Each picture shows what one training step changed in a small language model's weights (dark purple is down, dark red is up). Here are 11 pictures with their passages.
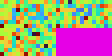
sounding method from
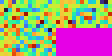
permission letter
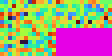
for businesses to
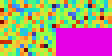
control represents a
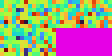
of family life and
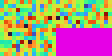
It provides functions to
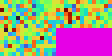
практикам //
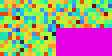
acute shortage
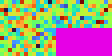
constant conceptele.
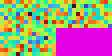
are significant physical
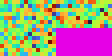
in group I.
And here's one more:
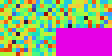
important changes,
